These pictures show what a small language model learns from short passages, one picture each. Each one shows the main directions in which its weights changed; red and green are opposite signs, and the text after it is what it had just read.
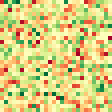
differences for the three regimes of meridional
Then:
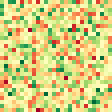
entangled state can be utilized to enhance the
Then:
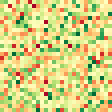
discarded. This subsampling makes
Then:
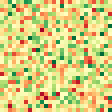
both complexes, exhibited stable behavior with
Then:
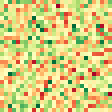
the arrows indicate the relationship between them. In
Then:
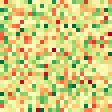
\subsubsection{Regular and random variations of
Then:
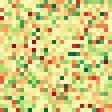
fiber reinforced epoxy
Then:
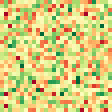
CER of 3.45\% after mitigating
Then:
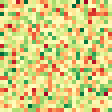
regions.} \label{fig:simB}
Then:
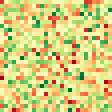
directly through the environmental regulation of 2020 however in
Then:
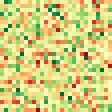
that only the sick know its value , but
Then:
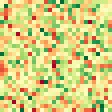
of the effective parameters with and without substrate,"
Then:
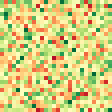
2 of the VPBS, goes through
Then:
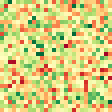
the stakeholders with expected quality standards. The success of
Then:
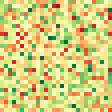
or, more conveniently, apply a prior
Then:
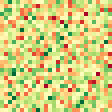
to be different from negatives. Based on these
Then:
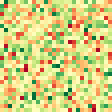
this stage covers from the day of the birth
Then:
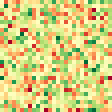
between the top and bottom planes occurred through
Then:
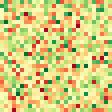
S. Al-Taweel,
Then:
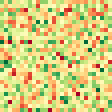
compatible with the light-front results.
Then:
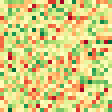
as temples, stupas, schools,
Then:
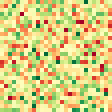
probability $h(\vec{d}) =
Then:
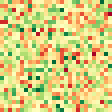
and M. Hu, Nano Lett.
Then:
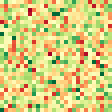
for Mobile Networking and Computing.
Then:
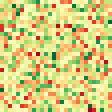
around the track timestamp are assigned to the
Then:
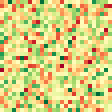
Photosynthetic unit, Exciton
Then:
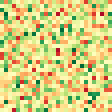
$FF\alpha I$. Theorem
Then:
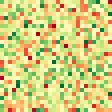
professional development programs 3.61 .667
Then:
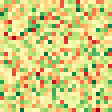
was the same also in the context of mobile access
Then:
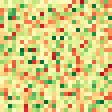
stoichiometric compounds are described by
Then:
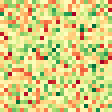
among the models. For instance, the joint model
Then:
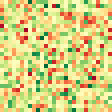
fermionic gas in the modulated optical lattice.
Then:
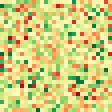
high-density environments differ considerably less in the
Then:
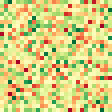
the coupling between the cavity and the
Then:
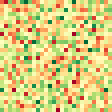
clump and another less massive subfilament
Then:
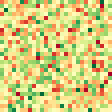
below 30 mg a day (the Recommended
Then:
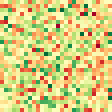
and Child Hospital, attached to
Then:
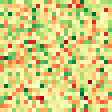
the FRESH filter as to whether the
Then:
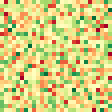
baselines are directly copied from their
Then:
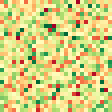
$\mathbf{c}$, we rotate the distribution
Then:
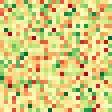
Cell Press (Torr)
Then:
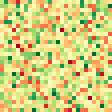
However, it must be noted that such a conclusion
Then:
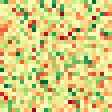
calculates the scattering length, $a$,
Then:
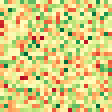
results, a minimum sample of 80 participants were
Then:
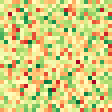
multiply to each channel before passing through the
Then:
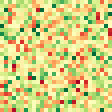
Universe. Therefore, the idea of the present work
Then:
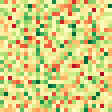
reproduce several main experimental observations; the monotonic
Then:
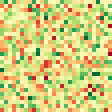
sample, this channel will be best suited to
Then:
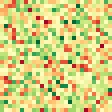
advantages, WR has increasingly been recognized
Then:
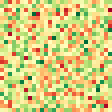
method based on Partial Least Squares
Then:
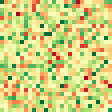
school building is adequately planned to
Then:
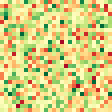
of low-beta activity, which supports calm
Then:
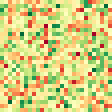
internal structure. Finding a theoretical description of this
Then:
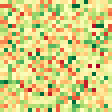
and $S_5$, exhibits quadrupolar structures
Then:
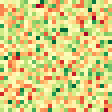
resources that depreciate over time.
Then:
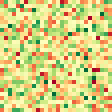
into the relation between these physical quantities by plotting
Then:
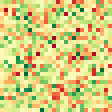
one first integrates over $\om_1$,
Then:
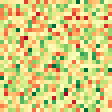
SNR vs simulation time at an individual
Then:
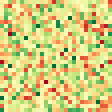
and the ischemic foot where
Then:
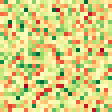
compact and at the same time surprisingly
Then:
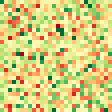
EOM (WP3), collected results of
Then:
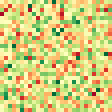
sides of the bubble are not the
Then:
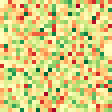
citations were in Nepal,
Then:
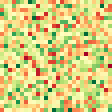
in these complexes are assignable respectively to
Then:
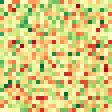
flexible as auto embedding. External embedding
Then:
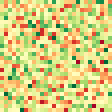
Hospital infections, also known as Nis
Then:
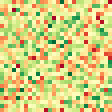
Sajjan Campus, B.
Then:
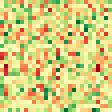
representations of AUC and VUS are well
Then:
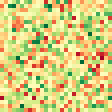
Metrics’. In other words, we
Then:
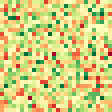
its journey. 5. Reference
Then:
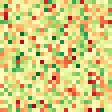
of surface vibrations on the housing
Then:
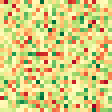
choose $n - k$ positions in
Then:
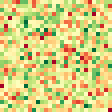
consumers to buy products by looking at
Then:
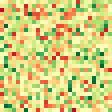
\p^+$; (a) corresponds to a
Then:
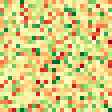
effect is weak because for female speakers the
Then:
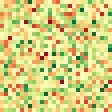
$ct$-HOCOOH &
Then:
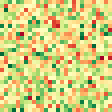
at all the district levels to track the recovery
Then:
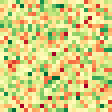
energy-dependent coexistence of both extended
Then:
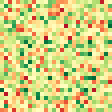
to study language and culture together. Despite some differences
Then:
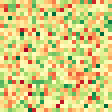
sound design. In conclusion, our exploration
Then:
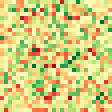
ordering kinetics where large domains grow at the
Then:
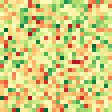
scales to scope the dietary option space and related
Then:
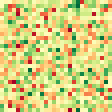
selection: February 2014. (Table
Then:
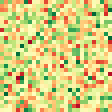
St. Kerpedzhiev
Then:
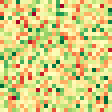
years old children and they give consent to
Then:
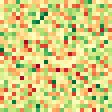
volume-limited sample, which more recent studies
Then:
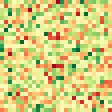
and 100% (14) rupture of
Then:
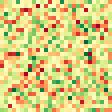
vectors from SOREL in $\approx$22
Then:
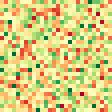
(50 pages) will be issued in
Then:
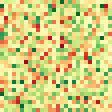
splines provide great flexibility in fitting data
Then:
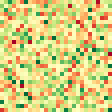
chains in Eurasian transport
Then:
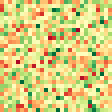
\sigma$ error). However, in the
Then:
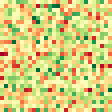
by the alarm signal, time adjustment and
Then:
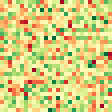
classes will be allocated for actual practice on
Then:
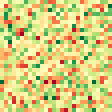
of pH within ± 0.2 . The
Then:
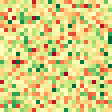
can cope up with their disability. Also
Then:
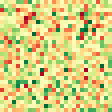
apply a multidimensional approach when assessing the financial
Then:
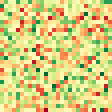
us by the police, who are called
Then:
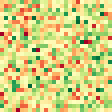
cluster 0 to cluster 2, a user moving from
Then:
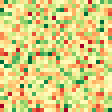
research in Science and Technology. Encourage
